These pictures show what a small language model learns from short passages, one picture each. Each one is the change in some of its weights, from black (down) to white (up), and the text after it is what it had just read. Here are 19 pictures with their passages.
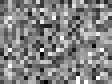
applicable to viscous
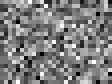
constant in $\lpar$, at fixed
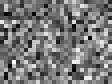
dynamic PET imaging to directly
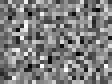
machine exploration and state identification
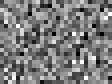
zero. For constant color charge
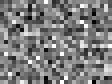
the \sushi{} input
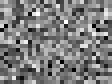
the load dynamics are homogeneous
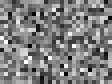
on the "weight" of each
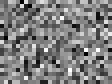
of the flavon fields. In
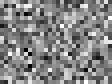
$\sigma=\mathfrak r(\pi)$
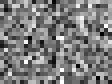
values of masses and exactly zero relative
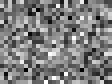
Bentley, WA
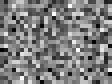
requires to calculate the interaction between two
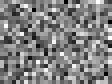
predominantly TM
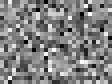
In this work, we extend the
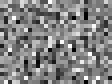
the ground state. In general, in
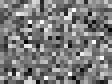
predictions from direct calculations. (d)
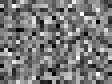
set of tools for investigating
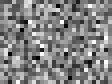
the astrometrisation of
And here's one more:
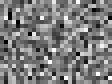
kinetics for the POE in
